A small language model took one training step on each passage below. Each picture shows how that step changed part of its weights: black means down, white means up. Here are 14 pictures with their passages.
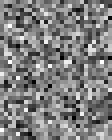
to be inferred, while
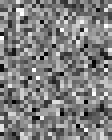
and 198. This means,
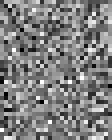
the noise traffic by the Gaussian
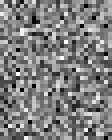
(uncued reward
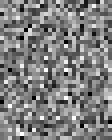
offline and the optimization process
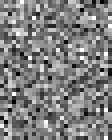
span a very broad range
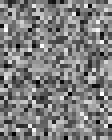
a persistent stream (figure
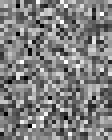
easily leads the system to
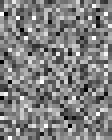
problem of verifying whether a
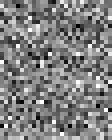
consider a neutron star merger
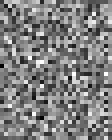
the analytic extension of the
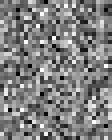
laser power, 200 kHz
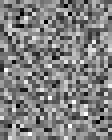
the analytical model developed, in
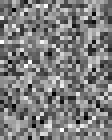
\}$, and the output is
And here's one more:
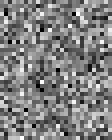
uncertainties remain in the distributions of
